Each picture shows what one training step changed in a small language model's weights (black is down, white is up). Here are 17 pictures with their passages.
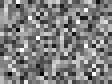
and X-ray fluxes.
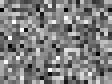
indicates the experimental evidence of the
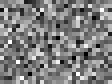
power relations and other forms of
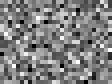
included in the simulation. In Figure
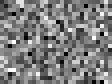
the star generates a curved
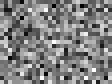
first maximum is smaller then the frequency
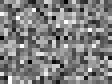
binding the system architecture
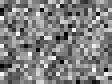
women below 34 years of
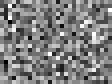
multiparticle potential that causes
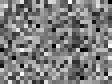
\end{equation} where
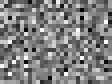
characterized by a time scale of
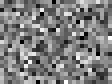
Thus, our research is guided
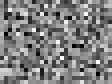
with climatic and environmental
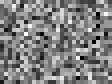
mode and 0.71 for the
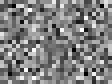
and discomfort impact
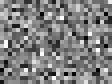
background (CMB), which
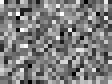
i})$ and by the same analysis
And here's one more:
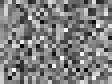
and with time-delays
